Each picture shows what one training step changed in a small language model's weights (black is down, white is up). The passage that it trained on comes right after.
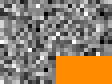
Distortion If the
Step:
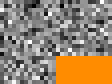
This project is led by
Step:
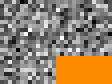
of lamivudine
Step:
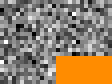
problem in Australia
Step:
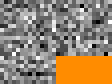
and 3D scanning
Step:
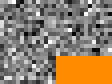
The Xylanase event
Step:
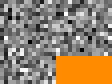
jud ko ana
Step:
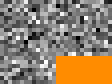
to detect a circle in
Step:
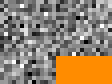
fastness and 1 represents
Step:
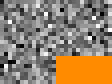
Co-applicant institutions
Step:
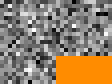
of the size of air
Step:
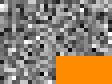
centric reasons for
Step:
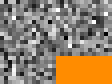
organizations. He is currently
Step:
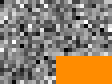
any possible bias due to
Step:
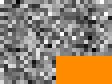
total of 11 female patients have
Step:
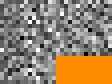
to solve them, it
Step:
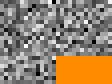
an LMI approach we
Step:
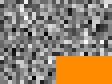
for the challenges of the
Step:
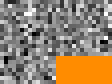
is composed of at least
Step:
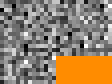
are mostly concentrated in
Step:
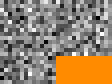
model as explained in
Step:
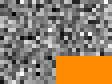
experience, and strengthen
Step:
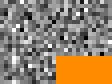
prunes, pomes
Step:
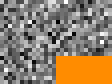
the problem. - The
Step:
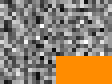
implicit decisions of
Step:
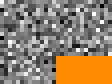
topics that will not be
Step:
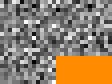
scale parameter) is expressed
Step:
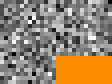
to separate within 6
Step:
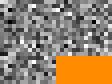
and Giardiasis
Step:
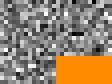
Development Plan.
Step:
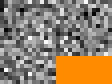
be altered in the
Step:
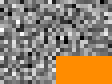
images, links
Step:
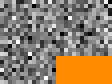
equation. This behavior can be
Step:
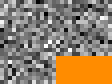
reaction mass was stirred
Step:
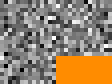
environments where AI support
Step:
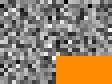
Vacancy relaxation
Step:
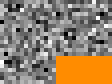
Philosophy -
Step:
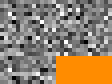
- postgraduate
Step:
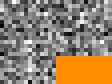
conceptualisation and experience of
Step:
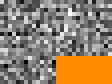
economic justice [27].
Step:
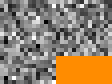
as systolic blood pressure
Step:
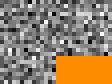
of estimates can be so
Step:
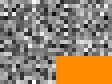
of the sound in the
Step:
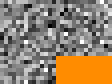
lost none of their
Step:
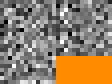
on sintered fly
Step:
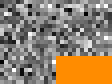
in the lesson under the
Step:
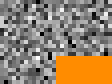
Workshop Hi
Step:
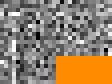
1979), agricultural
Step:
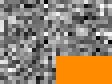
Scenario 3 is low
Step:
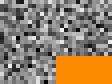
testing, which tests the
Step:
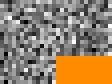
which children shall be
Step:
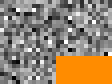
Let $a \in
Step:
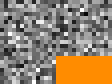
of renewable energy
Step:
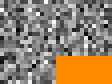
counted as true partners in
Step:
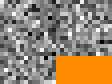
for equity markets
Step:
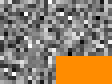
parameters employed in the above
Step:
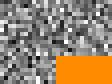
Lord Shiva,
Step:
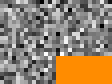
CNN, for binary
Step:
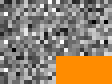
research centers at schools,
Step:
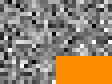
1. Kolthoff
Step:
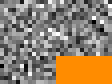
admit the *reasons
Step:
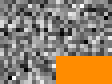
osmolarity and
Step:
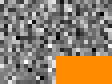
the business environment is also
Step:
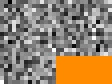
yellow flower
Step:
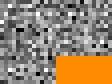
later of Hafiz
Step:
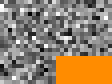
Random Fields
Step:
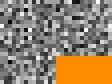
redesign their business models
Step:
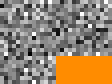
adults based on common
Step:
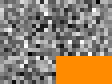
specific. Reviewer 2
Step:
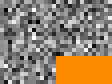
and Metabolic
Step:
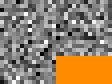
areas and their treating
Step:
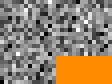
on string matching are not
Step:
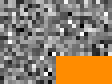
86%. The percentage of
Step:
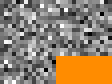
in initial stage and then showed
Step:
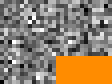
to a known volume.
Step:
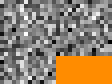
for the implementation of any project
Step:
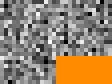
is usually denoted
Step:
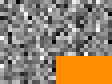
were originally defined as
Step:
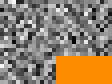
three or four numbers from
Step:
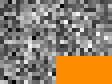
in-depth understanding of
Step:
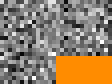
the data 2.7.
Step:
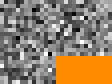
periphery have discussed
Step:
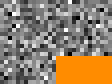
restrictions. Even
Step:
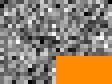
as a means of ensuring economic
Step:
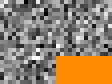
waveform from the average
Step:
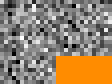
on process kinetics
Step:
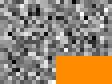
were at or near the
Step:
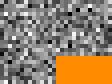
about the need to extend
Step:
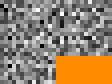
database searches.
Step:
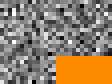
[100]. In a related
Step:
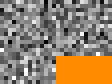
opens up opportunities for
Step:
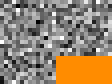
Romanian and
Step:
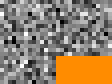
who will provide 1:1
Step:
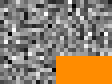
&= \gamma_i
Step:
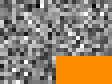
even within the full text of
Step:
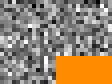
FULLECG 1
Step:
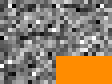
settling chamber
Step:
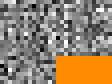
pattern is not a new
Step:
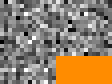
confidentiality of all
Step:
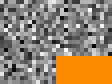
the start of observation,
